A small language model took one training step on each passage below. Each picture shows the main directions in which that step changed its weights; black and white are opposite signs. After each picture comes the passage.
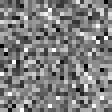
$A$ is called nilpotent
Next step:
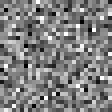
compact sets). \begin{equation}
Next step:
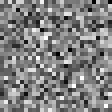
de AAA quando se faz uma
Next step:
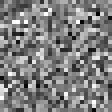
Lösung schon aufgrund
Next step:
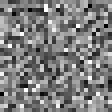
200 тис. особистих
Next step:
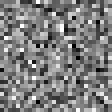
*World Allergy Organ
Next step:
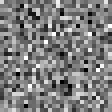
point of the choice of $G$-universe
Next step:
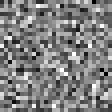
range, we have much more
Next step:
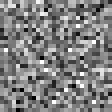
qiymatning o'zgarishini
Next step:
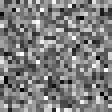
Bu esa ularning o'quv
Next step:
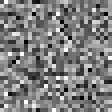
(Tabarestani *et
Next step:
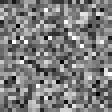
innovatsion texnologiyalag
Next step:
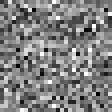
root-search algoritm applicable
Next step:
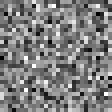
the cubature \emph{does not
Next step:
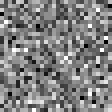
is actively pursued by many
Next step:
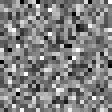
tiempos que podrían ser
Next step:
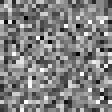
that \ref{thm3-i}
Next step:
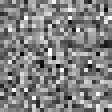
inventario: 385 [\[Ver
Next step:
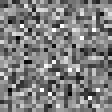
dynamical networks in which node signals are
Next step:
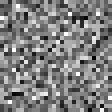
kelayotgan qismlardan
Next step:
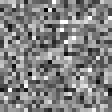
adalah band *thermal*
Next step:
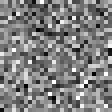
the free boundaries). We try to
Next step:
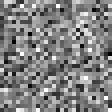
coherence and sparsity, with a
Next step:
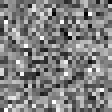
in vibrazioni,
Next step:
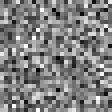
is supported in part by a National Science
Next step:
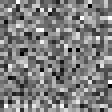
Mahmud Sattor, national
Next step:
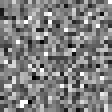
be a bivariate standard normal random vector
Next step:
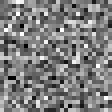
chain, we define a set of
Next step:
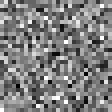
la demanda y flexibilidad
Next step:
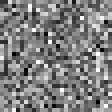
\ref{metric}, where $\left[
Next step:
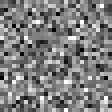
for every $u\in S_n$.
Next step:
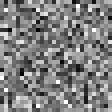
subgroups, lifting to subgroups
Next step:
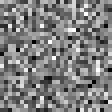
– колективної поведінки
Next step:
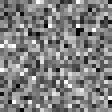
21-oktyabr ,
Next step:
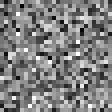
of fractional differentiation (as first
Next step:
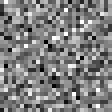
at most nine solutions in positive integers
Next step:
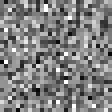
за счет строительства
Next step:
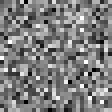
tipografia secessionista para
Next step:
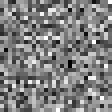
Pyron exposent le jeune
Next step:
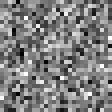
interpretação visual de imagens
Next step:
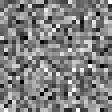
A maioria das vezes 9
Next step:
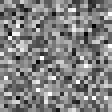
we give an asymptotic bound on the volume
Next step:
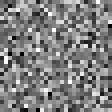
\lq\lq stright'' at
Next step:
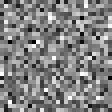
uma maneira mais digna,
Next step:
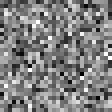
hipótesis del perro
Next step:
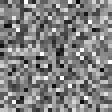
yoshdagi bolalarning bilim
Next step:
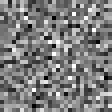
of integers. As the most ancient
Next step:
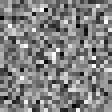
belajar yang berkaitan
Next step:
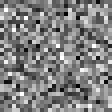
to define the $j$-th component of the
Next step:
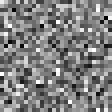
un conjunto de rutas
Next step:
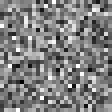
пути должен стать
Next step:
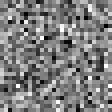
hurmat kategoriyasi
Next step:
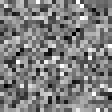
model parameters is essential to ensure the
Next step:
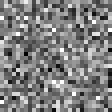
condições informais e precárias
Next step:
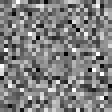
не только биологические и
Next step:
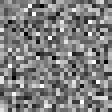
Pirmuhammadxon II
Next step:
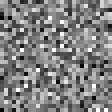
obtenidos por la PAA,
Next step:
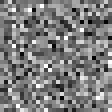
or }8$, and let~$M$ be
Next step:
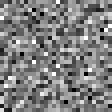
kebanyakan instansi
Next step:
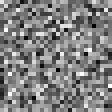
Variante einen höheren
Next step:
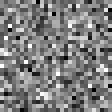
\cite{28,29} will be used
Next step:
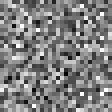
bilimlarni faollashtiruvchi
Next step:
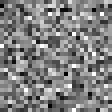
provides a relationship between the real
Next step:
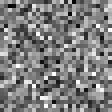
have been obtained. \end{Remark}
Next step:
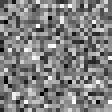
expresión Nora Wiedenmann
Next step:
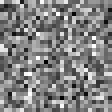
models, but our approach also includes several
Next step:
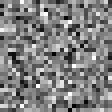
Walker; Brammer,
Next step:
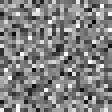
In that case, the associative part contains now
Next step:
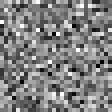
aniq leksik tizimni
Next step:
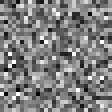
solishtirish deya talqin
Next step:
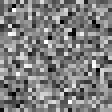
город Нукус.
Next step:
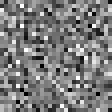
umumiy va tovarbop
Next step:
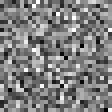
Informationen recherchiert,
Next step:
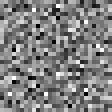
muammolisini tanlab,
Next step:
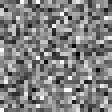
in terms of the Gamma functions. Note that
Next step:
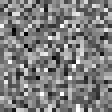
rigid. Indeed, all four
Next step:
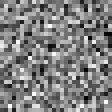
"Pengaruh Proses
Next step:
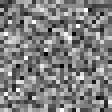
depends on the choice of orientation and precisely
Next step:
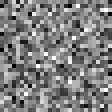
activation. We investigated the
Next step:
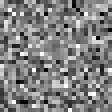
interna do esôfago atinja
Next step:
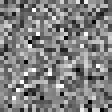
for which $\{H=\epsilon\}\subset {\rm
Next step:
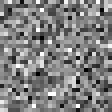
oʻtish kerakki,
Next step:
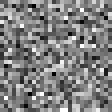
existence and uniqueness of a
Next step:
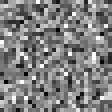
near $s=0$. Two examples
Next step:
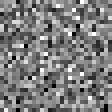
Acesso em: 10 set.
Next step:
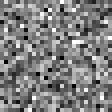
hypothesis (H_a) is accepted
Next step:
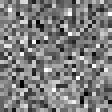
туб ислохотларга,
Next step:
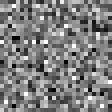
где по стандартной
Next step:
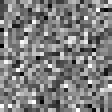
from a trivial upper bound, while its associated
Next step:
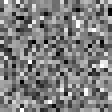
without using the M{\oe}bius
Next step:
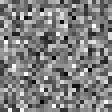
mecanismo que permita la
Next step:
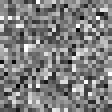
involves powers of the operators
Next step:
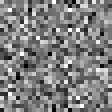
Согласно первой
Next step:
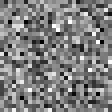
whose first endpoint (when moving
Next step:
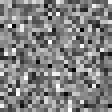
& \bf find trial subspace &
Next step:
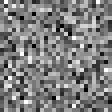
creație poetică,
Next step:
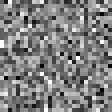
gut über Sinn und
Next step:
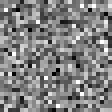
. \label{lmlm1}
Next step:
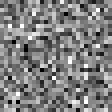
en la segunda república.
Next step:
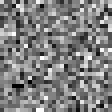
we develop the expressions. \bigskip
